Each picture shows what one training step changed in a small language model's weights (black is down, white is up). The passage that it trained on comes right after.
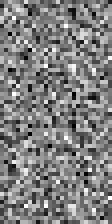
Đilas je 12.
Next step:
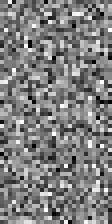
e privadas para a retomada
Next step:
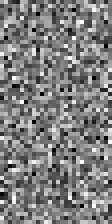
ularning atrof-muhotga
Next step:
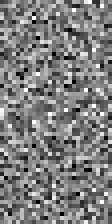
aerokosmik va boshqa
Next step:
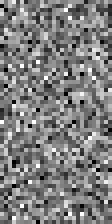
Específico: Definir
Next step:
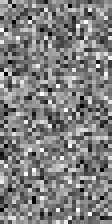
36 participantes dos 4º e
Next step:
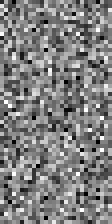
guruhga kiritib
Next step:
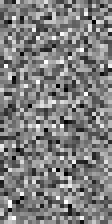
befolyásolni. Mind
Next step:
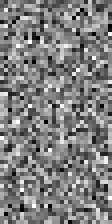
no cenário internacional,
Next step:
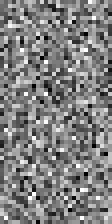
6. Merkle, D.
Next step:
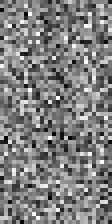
Osiyoda mintaqaviy
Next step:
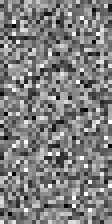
l'insieme A e
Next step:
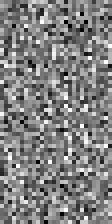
ичига олади. Суд
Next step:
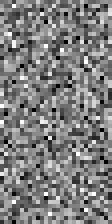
texnologik yechimlarni joriy
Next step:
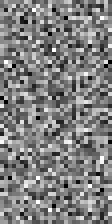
va kitobdan boshqa hech
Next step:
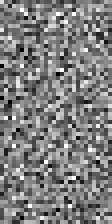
yang merupakan pelaku
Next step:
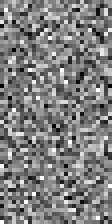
V. Estrada-Sentí,
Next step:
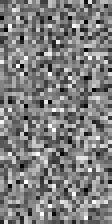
ГК «предприятие
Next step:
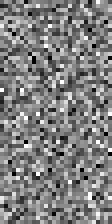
dos resultados. Modelo
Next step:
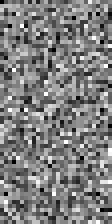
янгиланиш омиллари
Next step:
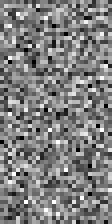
territorial. Al posicionar
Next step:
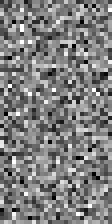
reliable changes in the
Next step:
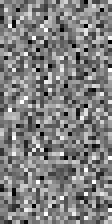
косвенное влияние на
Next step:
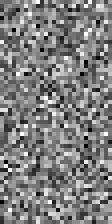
yoqilg'i baklarining
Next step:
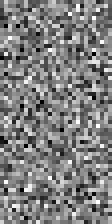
Daun sirih (Piper
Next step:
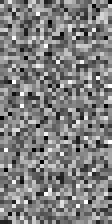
Автор виділив основні
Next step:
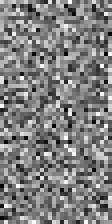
afectiva y sexual por
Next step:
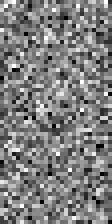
Belanda lenyap
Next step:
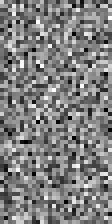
lang nat. De blev
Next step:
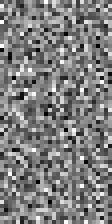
clases de algunas de las
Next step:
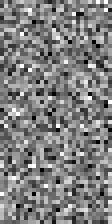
gecrediteerd voor
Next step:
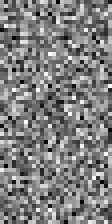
de discriminación (junto
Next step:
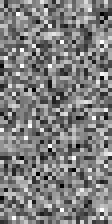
Kancing 360 buah
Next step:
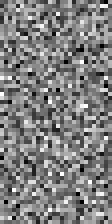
and non-allergic
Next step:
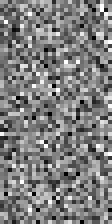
el ferrocarril de
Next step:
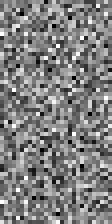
- Guzmán, M.
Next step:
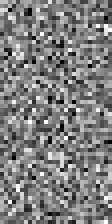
HASIL PENILAIAN
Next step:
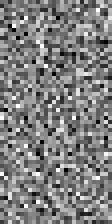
X.D. va boshqalar.
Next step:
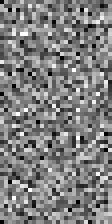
Dimensiuni (cm)
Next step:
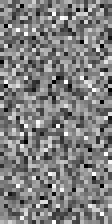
chidami haqida yozilgan
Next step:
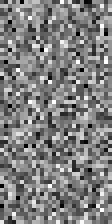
Gründen: eine schon
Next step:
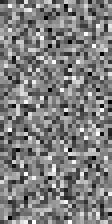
clasament a fost preluat
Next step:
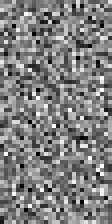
عينة من الأطفال
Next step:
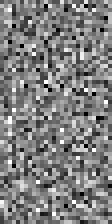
монолог, що має
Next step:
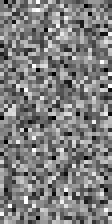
standartlari, hujjat
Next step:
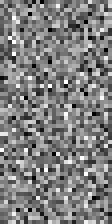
de la Muerte Roja*,
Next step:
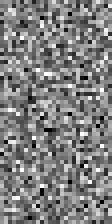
u SAD. Za proveru
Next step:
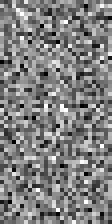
masalalarini echishni ham
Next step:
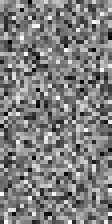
manual tanpa dukungan
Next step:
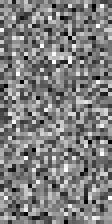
10% всех опухолей
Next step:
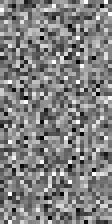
(L). Тор Гинс
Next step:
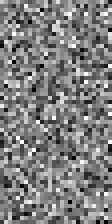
talablariga muvofiqligini
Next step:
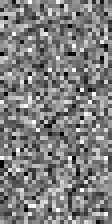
apto a construir gradualmente
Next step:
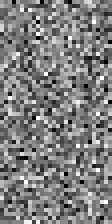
gymnastics on the
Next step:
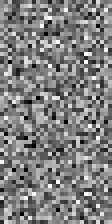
kelgusida yaxshi
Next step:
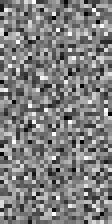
Kulturolohiia). 2021.
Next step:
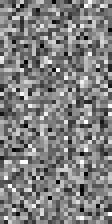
bo'lgan extiyojlariga
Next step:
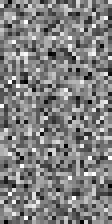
و سپس تعریف
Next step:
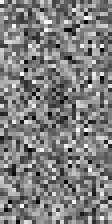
Amaliy savollar –
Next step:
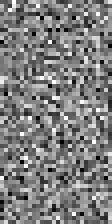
son de particular atención en
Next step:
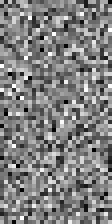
starting point the work
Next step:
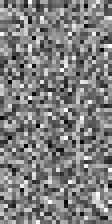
Numéro 3 » pp :
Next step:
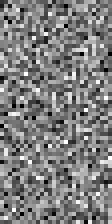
spullen produceren.
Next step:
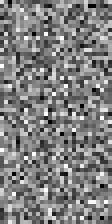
دراسة حكم ¹
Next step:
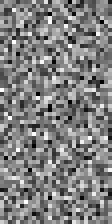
os parâmetros a serem
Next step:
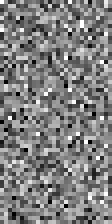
les électeurs âgés
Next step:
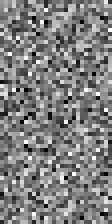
DM bosh muharriri,
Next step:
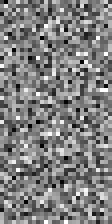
управления (рис. 3).
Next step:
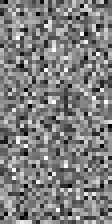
вследствие этих
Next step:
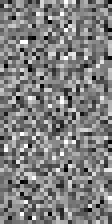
VI. LEER VAN DE
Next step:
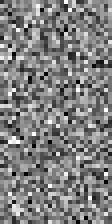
arbitraj sohasida
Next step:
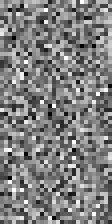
Distancia (RED)*,
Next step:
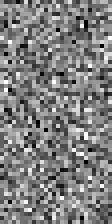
Analisis Kesesuaian
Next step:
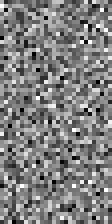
рейтинг країни в
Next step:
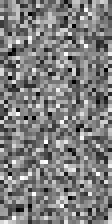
se base sur leur adresse de
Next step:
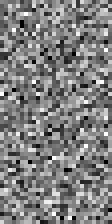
F., & Xolova, M.
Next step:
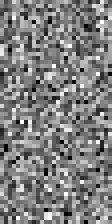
bir gündüz düşü
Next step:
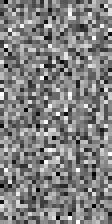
связи, отличается от
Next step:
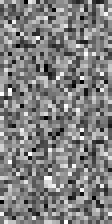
besoin » avec une
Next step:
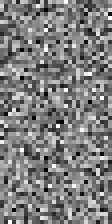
mulher em função de sua
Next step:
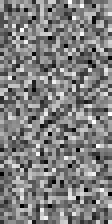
para o ensino de química
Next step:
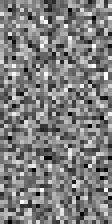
Saúde. Secretaria
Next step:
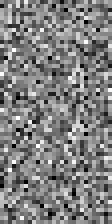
US presidents identifies them
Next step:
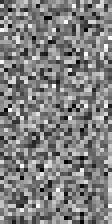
bilan de l'exercice en
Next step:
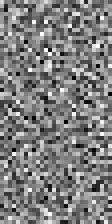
permitir o casamento sem a
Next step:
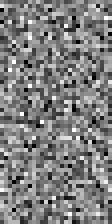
o aumento da movimentação
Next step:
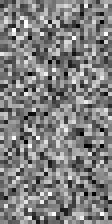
Nemis ta'siri.
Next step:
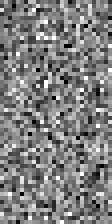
плотность приточного
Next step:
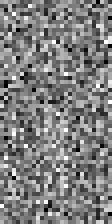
method. Bugungi kunda
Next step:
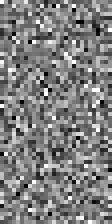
–dengiz hukmdori)
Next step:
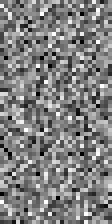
баҳорда ёки
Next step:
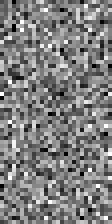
y Literatura*, 16,
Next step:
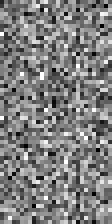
Учитывая выше
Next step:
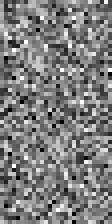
Maíra Sandes *et
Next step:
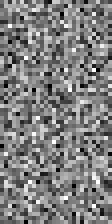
creen que su función aún
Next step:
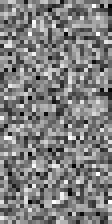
tipo que tem duas a cinco
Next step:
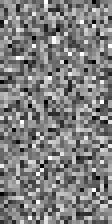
maktabini rivojlantirish mumkin emasligini
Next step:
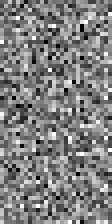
ano. Essa aproximação
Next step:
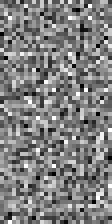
виокремити три рівні
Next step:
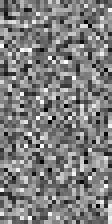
conlucrezi etc.,
